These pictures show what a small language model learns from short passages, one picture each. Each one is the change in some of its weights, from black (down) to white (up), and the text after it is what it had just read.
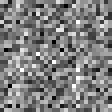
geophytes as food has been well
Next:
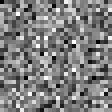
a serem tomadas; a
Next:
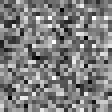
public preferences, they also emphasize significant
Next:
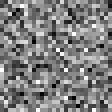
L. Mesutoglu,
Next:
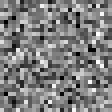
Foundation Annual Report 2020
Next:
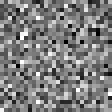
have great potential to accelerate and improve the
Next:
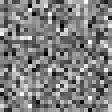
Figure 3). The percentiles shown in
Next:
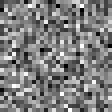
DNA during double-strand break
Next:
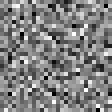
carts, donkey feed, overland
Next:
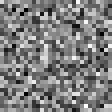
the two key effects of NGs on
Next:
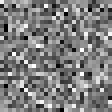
evaluating an enterprise's knowledge assets
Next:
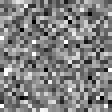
the responses to enzyme perturbations
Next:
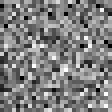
ambition is to reach his full potential. While
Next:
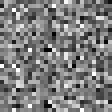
detector. the presence of backscatter
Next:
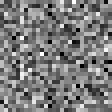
a forthcoming paper by Shih
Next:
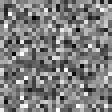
IVD Intervertebral disc
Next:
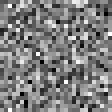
residents and the top African source country
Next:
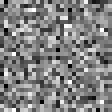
European Territory), Slovakia,
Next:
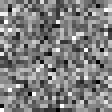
$V+V^{\prime}$, provides the following
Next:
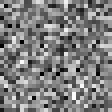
The next section provides a possible answer, in
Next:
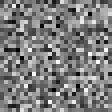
problem. [A study carried out in 2023](#)
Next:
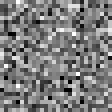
the election campaign there was an
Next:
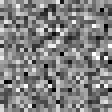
D_\nu V^\mu d x^\nu
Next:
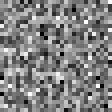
тренировочной работы
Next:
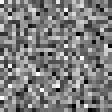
service choices that can be explained by the
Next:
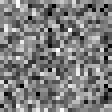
the theory without damping due to quantum decay
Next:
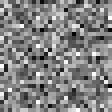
ENTRE LA REALIDAD
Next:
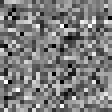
The drugs recommendation were summarized
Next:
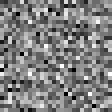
пікселя. З часом
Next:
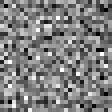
allergic conditions, were excluded from the
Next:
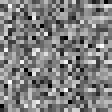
2019 – Translation Inference Across
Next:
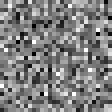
(4). By the end of the 1st
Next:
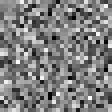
of the range of the Ramanujan
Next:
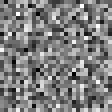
lidhura me të si
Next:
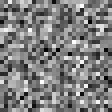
and relativistic effects cause a stabilizing
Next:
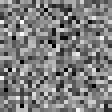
baryons have not been extensively reported
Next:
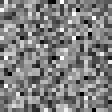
положення законів України
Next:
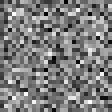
u bilan o'zaro ta'sirning
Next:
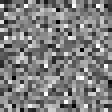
eslep), “Jan’lay
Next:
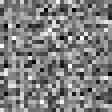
testifying to the practicability and
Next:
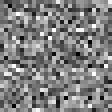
frazema o'rtasida ham
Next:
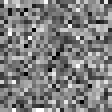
RIS-destination Thirdly,
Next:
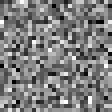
finding of *M. album* and
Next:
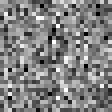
lower limit on the mass $M_{min}
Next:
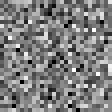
of surface brightness as a diagnostic of
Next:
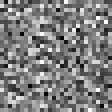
«Московское дело»
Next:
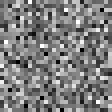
this is to choose a $Threshold$ such
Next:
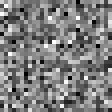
Structure} The dust disk structure is determined
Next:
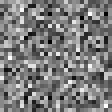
to the free movement of such data.
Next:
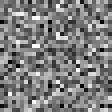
bilimlarni izlash, tahlil qilish,
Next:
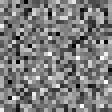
is the reason why the study withholds the
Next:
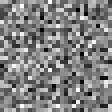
inhibitor, ○ =
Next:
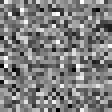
Morrós y Vidal
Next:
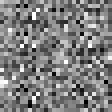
-0.098 Observations
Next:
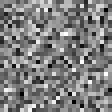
às torturas e aos
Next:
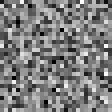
of Trade, Circular No.
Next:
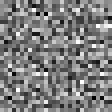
foydalanish ustuvor vazifa sifatida
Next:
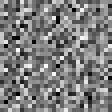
السلام در انجام
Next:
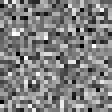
best way to meet the need, within a
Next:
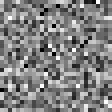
obtain more than four final data points to analyze.
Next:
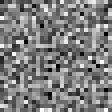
human clinic, is a gradual and
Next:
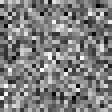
states are situated far below the Fermi level
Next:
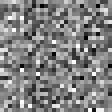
Metabolic phenotypes for the most
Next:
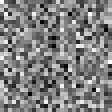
suggest that the ABJ distance uncertainties are
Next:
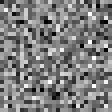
system from the mode of operation represented. Figure
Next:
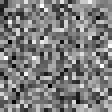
Reconfiguration Toolkit
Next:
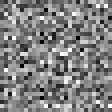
больным проводился ночной
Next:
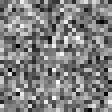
the Monte-Carlo method has not
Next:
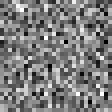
that the best inclusion level of sweet
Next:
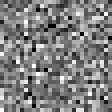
budjet mablag'lariga parallel
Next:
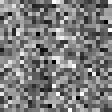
as follows: \begin{align}
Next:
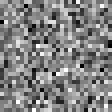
unsupervised manner to enable robust detection
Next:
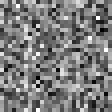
between the levels of total cholesterol
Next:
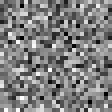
ekotizimlarni saqlab
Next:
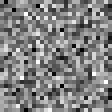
t/ha kg N/ha Grain
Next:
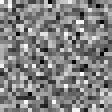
(1) Estos valores se incorporaron con
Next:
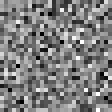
outside late at night. 2.1
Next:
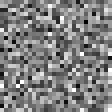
3} ¹Российская
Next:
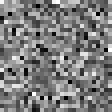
choose the following functions: \begin{equation}
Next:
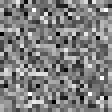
user does not want these actions to be
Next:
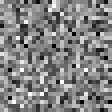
generated based on some segmentation algorithms [13 –
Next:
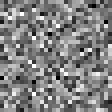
анализ семантики
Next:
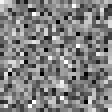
shows \bar{P} , computed with the
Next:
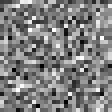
GND-Nummer als Link
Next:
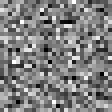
Russia. Based on that model, in
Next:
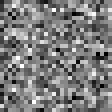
uchlari orasidagi masofa),
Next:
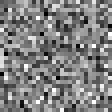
produced and consumed based on business models that contribute
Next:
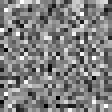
alternative of the Polyakov-loop
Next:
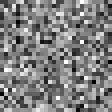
will start to be different from zero. How
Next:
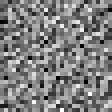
siydikning uchala qismi
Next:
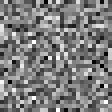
$p \sim \Delta \phi \sim
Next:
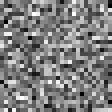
la Frontera y asociado a
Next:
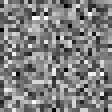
bilan pedagogik texnologiyalarning bir-biri bilan
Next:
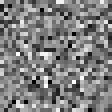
women's socioeconomic realities.
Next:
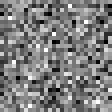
of an efficient power system operation and planning.
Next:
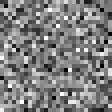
description of instruments in each construct can be seen
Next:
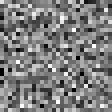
way. See also G1 for user interaction.
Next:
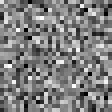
determine how effective the training procedure is at producing
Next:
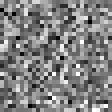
often resort to painkillers without medical
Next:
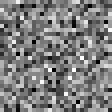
Finally, the study is considered as a guide
